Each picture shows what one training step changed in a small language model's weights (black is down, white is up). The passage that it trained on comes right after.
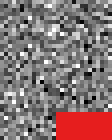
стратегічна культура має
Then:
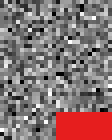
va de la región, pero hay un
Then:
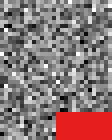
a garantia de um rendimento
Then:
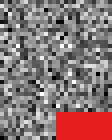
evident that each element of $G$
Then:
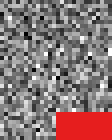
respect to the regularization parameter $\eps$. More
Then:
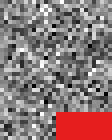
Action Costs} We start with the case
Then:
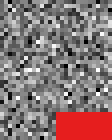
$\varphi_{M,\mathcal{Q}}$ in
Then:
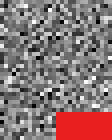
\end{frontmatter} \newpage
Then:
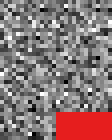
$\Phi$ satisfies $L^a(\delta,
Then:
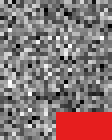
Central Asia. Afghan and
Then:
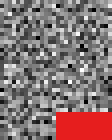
їхній вплив залежить від
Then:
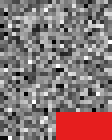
thick, rounded corners]
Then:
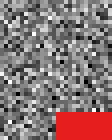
Educacional (CMPE). *Dados
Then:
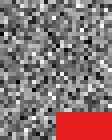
\cite{CTZ2} proved the following
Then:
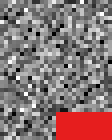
kishi qamoqqa olinib,
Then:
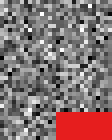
с этнографией, национальной
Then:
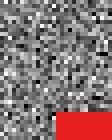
chromatic quasisymmetric function of an
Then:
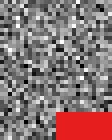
results, political objectives regarding the
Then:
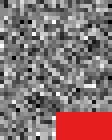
By Lemma \ref{lem:two}, for every
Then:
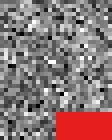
- % \frac{\partial^2 L}{\partial
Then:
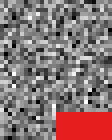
e estadiamento. Dessa forma, foi
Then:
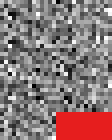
pulmonar no paciente com doença
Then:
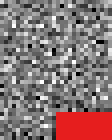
сучасних трансформаційних
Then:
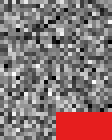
primary and secondary prevention of
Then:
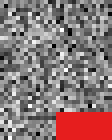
which is implemented with LRAT with
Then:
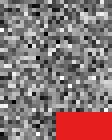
es einen gewissen Grad an
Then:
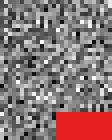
stages sont gratifiés en dessous
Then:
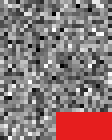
bo'yicha to'plangan tajribalar
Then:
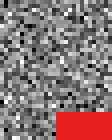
is well-defined. \\ It is important to note
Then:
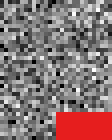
large numbers of dose calculations. The computational
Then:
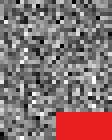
и больших сложных семей.
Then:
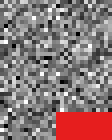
en Contexto*, Vol. X,
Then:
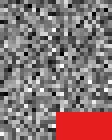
pada BMT Indragiri. Hasil
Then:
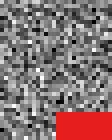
остида инсоний ҳолатнинг
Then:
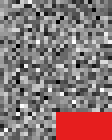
и т.д.? Какие
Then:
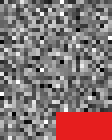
only at the terminal time. **Figure 4**
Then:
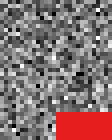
bu jarayonda raqamli texnologiyalardan
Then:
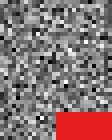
we find a polynomial of $u_{xx}$ and
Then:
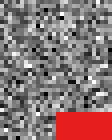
that $f$ is strictly decreasing, $g$
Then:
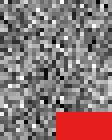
we can control the effect of changing the
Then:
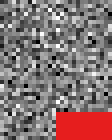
Lecture Notes Series 124,
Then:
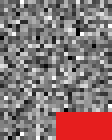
Chebyshev nodes. Next, we
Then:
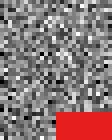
diffeomorphisms] {Dense properties of the space
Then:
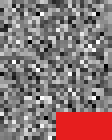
op bedrijven en diensten
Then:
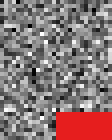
instalamos Slack en nuestros
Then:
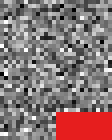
fundamentada a decisão que
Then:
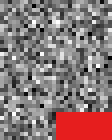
functions $w$ satisfying \begin{align*} &
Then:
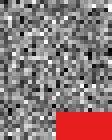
Since $\delta_\phi>1$, the function
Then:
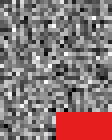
principal strong Borel type ideals. Also, we describe
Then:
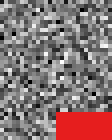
and a common time signature. Fig. 7.
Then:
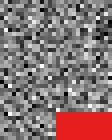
of the "red" point $z$ is
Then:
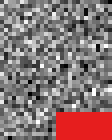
peculiar at first sight:
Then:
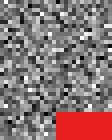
be classical as all the $Q_j$
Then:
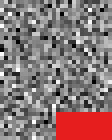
also has Haagerup's approximation property.
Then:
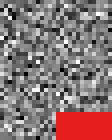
em contato com o paciente, esse
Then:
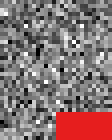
«не измеряемой части»
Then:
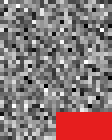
implement the \textbf{DEM} procedure
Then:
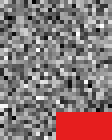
the following theorem. \begin{theorem} For
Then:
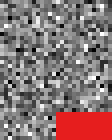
\to \Omega^{\tens 2} A\
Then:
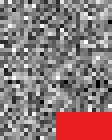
de Dublín, es un ejemplo
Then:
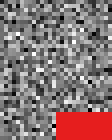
- yuqori onglilik va
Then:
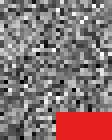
et al., 2002 ; Wangenheim
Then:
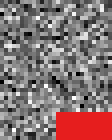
curve when $\G \cong A_5$,
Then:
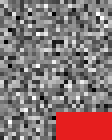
using the test over other modeling tools, as
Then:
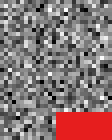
altas correlaciones de los ítems
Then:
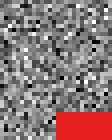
\begin{abstract} \noindent Abstract. Let
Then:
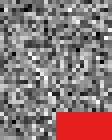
cuestión [3]. Además de las
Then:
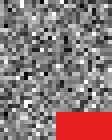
recompression. \end{enumerate} The
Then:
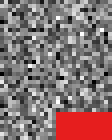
to nodes that did not use them since they
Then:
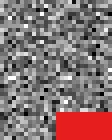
публикаций по данной
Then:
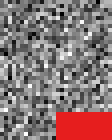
práticas sociais e, portanto, devem
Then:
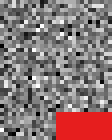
${}^e$ for functions and forms defined on the
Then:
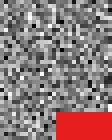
numerical approximation of the neutron transport equation
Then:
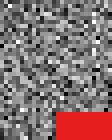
leur transport. Cette réalité de
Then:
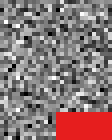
sale cu scopul de-a
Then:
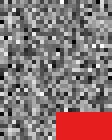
model with a fractional derivative order ranging from
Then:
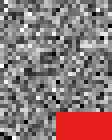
o que foi discutido ao longo
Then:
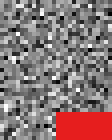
дағдылары әлсіз
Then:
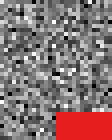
"bands" 3 max_seconds
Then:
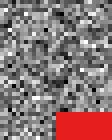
misiunii, sosirea lor și
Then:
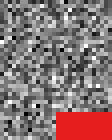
to $M$ along $\partial M=\partial
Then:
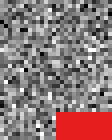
Disposition (TMDD) mechanism,
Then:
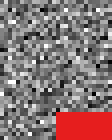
and a point inside it, then $L$ is
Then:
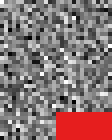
then go back by the functor of the proposition, we
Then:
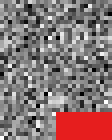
здоровье студентов [10].
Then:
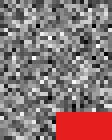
2 non-catalytic subunit*),
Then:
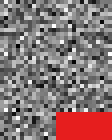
л и м л а р Ш а р қ
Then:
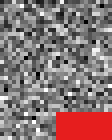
uchun mo'ljallangan yangi format.
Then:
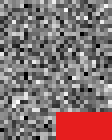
у знаннях без зміни основної
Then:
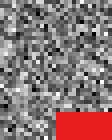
с возможностью полной или
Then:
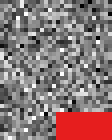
mundial. En primer lugar,
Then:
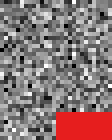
1983). More precisely, the extremal index can
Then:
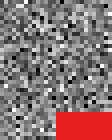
I$ there is the semidirect decomposition
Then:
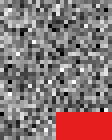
onderzoekcapaciteit op het
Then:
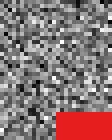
is if $BA = \delta^{K}
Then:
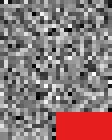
the Harish-Chandra Fourier transform when
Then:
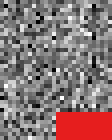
zaxiralari 55-60 yilga
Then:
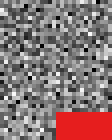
является преобладание в ней
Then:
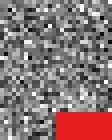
o'zining sodd va samimiy
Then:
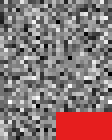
and channel feedback to the
